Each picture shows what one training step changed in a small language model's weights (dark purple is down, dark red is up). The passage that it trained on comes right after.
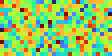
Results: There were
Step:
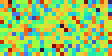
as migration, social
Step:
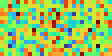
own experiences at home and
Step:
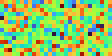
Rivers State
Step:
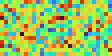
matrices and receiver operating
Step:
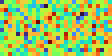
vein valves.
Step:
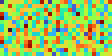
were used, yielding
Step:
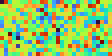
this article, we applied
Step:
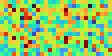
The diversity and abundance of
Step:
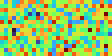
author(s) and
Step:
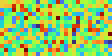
However, the key challenges
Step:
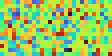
social work. December
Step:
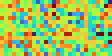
comprehensive assessment of nuclear fuel
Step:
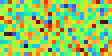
into account, the small
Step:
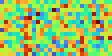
forces on the atoms were
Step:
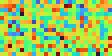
electromagnetic shielding
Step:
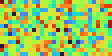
social change as the term
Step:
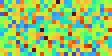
in Dataflows}}
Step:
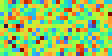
high. On the other
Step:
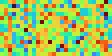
becomes close to unity
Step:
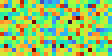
R H7 S S
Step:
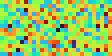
only been preserved in
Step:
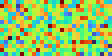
order to track a
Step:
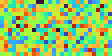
E. N. The
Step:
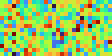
$B$ string theories
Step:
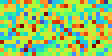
with different techniques before
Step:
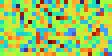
axis units are - number
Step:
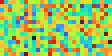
short of preservation can still
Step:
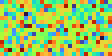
with more than two
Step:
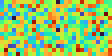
behind them and how the
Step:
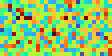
thousand to 4
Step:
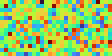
inside the tangential
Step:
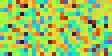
strong correlations make their ground
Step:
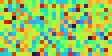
in outburst
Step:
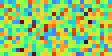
which the configuration of equal
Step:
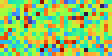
discuss the role of
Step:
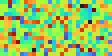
adjunction elements that are
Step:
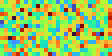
\\ According to the most
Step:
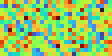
prolongation of
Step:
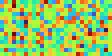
Nigeria, CIT is
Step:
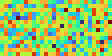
distribution, which could
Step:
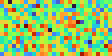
and Learner
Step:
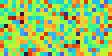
a bound orbit in the
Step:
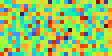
transmitted by the
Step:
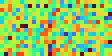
(odd) parity
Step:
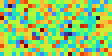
in the study received information
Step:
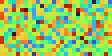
Green innovation and environmental performance
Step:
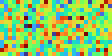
not bioaccumulative.
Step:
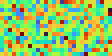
Seroprevalence of
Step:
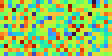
It is then pumped
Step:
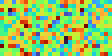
appear to work well in
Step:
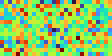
OSM} &
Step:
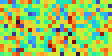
and marginal distributions.
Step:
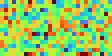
of mathematical thinking as
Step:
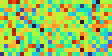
lengths are likely still
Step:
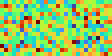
into a 10ml of
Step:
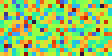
4 5 Strongly
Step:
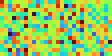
This can be visualized
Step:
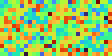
of the components of
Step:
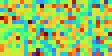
prime valence
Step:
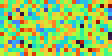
the algebraic problem
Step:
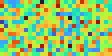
0$ yields the
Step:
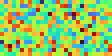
of this subsurface equal
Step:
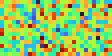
they experience any signal of
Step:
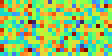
public safety therefore means a
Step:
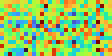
lack rights to own land
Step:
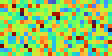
Loan to deposit
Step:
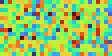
are trying to
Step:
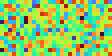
18 events during the
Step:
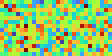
HRI observations are shown
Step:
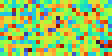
single, 300 mostly
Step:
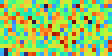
the truly static channel
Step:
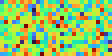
on ordinary portland
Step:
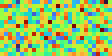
project. It describes the
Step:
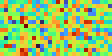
the SLR does
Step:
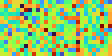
a situation in which the
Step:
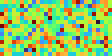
(Allan et
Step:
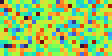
adding two units of
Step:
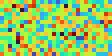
of 3GL
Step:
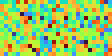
calibrated on the
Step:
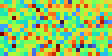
frequency dependence when approaching
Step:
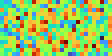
that the sticker
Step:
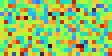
by the couplings
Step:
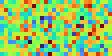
to quantify this symmetry
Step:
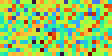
relationships in a diagram.
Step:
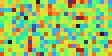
However, during the heating
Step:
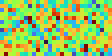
infectious disease which
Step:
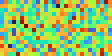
the US economy and
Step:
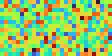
References 1.
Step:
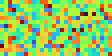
is due to better proton
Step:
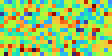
of a massless field
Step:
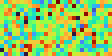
after this process remains nearly
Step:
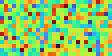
the relative speedup between
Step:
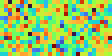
n , we use the
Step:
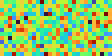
hence diets higher in
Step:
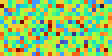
the number of sample selected
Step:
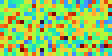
of the input token
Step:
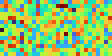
the channels with porous
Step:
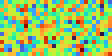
the literature on the development
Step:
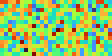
build students' background knowledge
